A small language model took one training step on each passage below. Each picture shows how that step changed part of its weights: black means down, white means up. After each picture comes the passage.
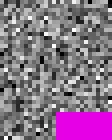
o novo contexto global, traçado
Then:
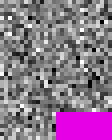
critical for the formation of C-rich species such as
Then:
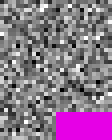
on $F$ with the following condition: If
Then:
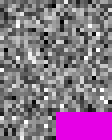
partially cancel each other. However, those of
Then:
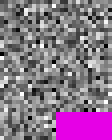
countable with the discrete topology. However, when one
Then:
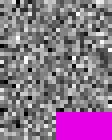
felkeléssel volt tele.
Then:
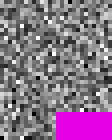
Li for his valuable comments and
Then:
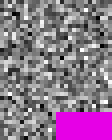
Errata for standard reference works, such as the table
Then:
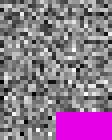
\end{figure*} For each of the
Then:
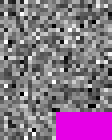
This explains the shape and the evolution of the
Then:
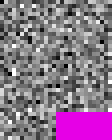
ва узумчилик кафедраси
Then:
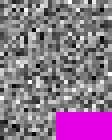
the fluctuating field (order parameter) depends on the symmetry
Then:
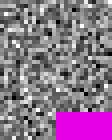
of $A$, both are intimately related to the
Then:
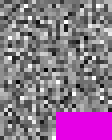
shock strengths in the supersonic screeching
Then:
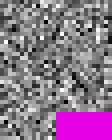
stripe phase, band insulator, and
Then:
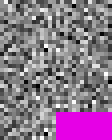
matnlarning yangicha tili, uslubi,
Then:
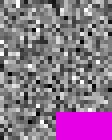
() Sık sık (X)
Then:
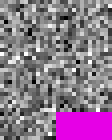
section \ref{sec:oddeven}, we look
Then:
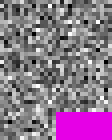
бўлиб яшаган халқлар
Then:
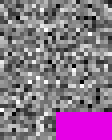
is about a factor of two smaller than that of the
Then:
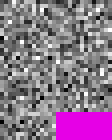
variables in a doubly stochastic matrix of size
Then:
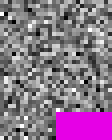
Iodine supplementation for pregnant
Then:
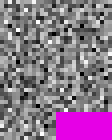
vaqt kelgunicha sizlar
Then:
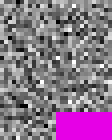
algısının tarihi olarak
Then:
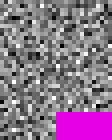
make generalization of DSR leading to double general relativity
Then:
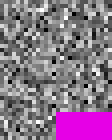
$dH$ is discussed as follows. Since the
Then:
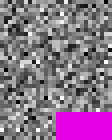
dalam metode MDLC untuk
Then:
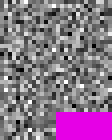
\geq 1$ for all $i$ and
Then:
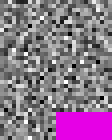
yangi materialga qaratish, uning
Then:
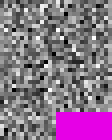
into account this problem and before starting the construction of the
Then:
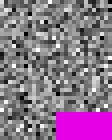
видов, сформировать
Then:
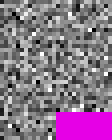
Sun) and have large values on average (164
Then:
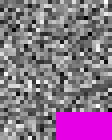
a recent efficient algorithm for low rank approximation motivates construction of
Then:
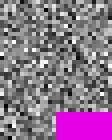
on the velocity of the source mass, and therefore, there
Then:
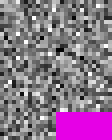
realized variance over the time interval $[0,T]$,
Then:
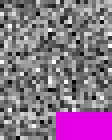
penelitian ini adalah untuk mengetahui
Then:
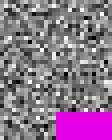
holomorphic $\C$-valued automorphic forms on
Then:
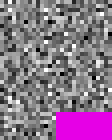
groups. \subsection{Weil--Petersson
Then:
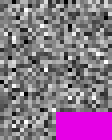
theta functions, theta functions, mock theta
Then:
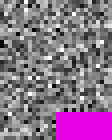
deslizante adaptada a prótese
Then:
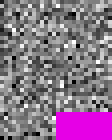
field, independent of the gas dynamics. \ssk
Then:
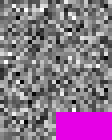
the elements of $A_{2}$, we get the degree
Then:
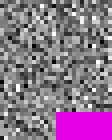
hamda yetakchi fe'llarga
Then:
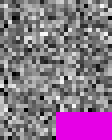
with the same equation. We will show that this is not
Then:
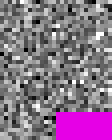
hence, in terms of order of magnitude, all
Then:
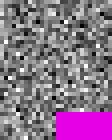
We also included a photometric jitter term in order to
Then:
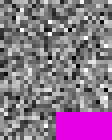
para los niños de Chile. Ha
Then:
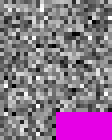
union of the kernels of the maps \[ M
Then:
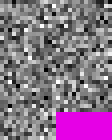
de taakverantwoordelijkheid
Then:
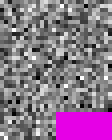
number of grains, or cells, grows so that
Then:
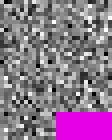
mechanism because the Zeeman torque is relatively small in
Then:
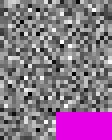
суспільства із соціальною
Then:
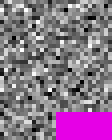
подходами зависят от задач
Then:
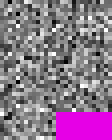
of Fresh Concrete Flow Using Discrete
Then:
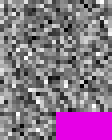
\lceil Y_k\rceil
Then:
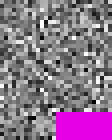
fixed point\cite{Wil71}. The deviation of
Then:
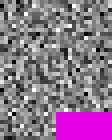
e^{i\lambda_n\chi t}
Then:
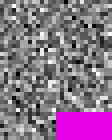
fixed locus $F$ of $\sigma $ is a
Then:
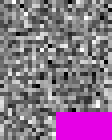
acts trivially on $\CY_s$, which by
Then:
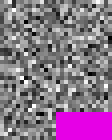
groeiende. Ook overweegt men
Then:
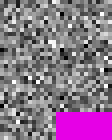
olan Tarih dersine yönelik
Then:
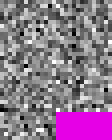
en la enseñanza universitaria, los
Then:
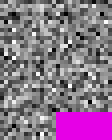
orbit automaton will define the action of sections of elements
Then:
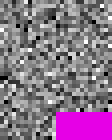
be realized with low system overhead, and the use
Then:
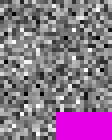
reconstruction with different methods combined with proposed distributed framework based
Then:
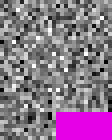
details see \cite{9}. This construction and characterization
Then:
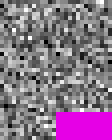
\inst{2}, D. Montes
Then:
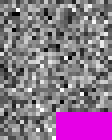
we may consider the larger class ${\Cal F}^*$ of
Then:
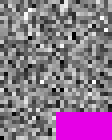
BIOCHEMICAL BLOOD
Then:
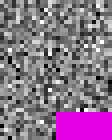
quyidagicha ko'rib chiqish
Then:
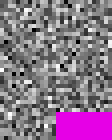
to a Wiener process subject to randomly
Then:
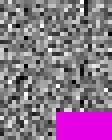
exercising the kernel after the rebuild.
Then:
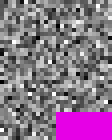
enterprise-wide optimization (EWO), many
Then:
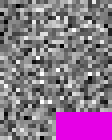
induced measure on a suitable family of cross-sections has
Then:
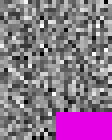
element, or change the structural load path. The system
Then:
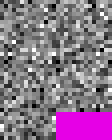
early, low frequency portion of the signal of detected neutron
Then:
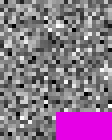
data penelitian dapat ditarik beberapa
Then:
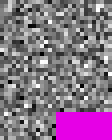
non-renormalizable operators beyond the expected
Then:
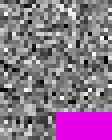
from uncertainties of the SSM, see Eq.
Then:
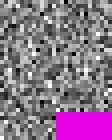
known B, V and r$^\prime$ filter
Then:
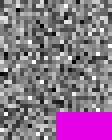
O'ZGARTISH VA
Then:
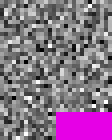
(10) lardan quydagicha
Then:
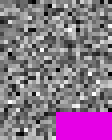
later. However, it is remarkable to observe that the
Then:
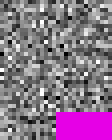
quantum critical points, where the zero-temperature state
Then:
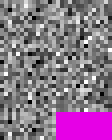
електронними виданнями та
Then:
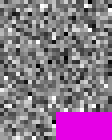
surface $\tilde{D}$ is either isomorphic to
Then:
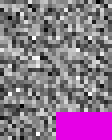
\end{tabular} \end{center}
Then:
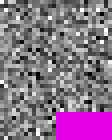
greater than 1 and the other root of the quadratic equation that
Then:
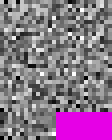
the spring constant $u_0$ by
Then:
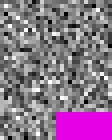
\,dt\nonumber\\ & <+\infty.\nonumber
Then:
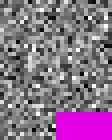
историков // Символ науки.
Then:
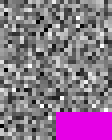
A service-oriented architecture supports not
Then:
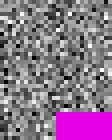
Вопросы организации и развития
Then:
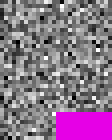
| g |$. Similarly, if $i \leqslant
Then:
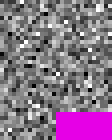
least-squares best-fit values. We formed
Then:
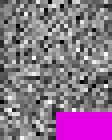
we apply a power law extrapolation. Further features
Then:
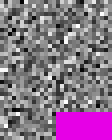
Com efeito, somente poderemos tomar
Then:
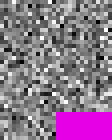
& 0 \\ \vdots & \vdots & \ddots
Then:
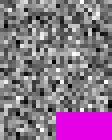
root node of $T_i$ fails to
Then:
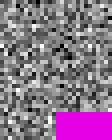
to these norms. This allows us to generalize the
